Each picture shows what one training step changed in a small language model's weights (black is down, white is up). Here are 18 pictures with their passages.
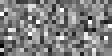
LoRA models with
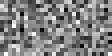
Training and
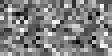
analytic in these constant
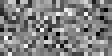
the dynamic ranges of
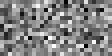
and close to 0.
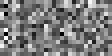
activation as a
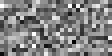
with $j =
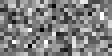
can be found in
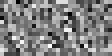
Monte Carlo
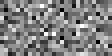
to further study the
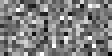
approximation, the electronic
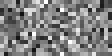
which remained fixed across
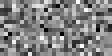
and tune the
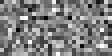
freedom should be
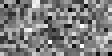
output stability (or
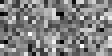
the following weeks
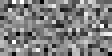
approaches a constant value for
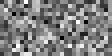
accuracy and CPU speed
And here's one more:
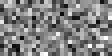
a microscope
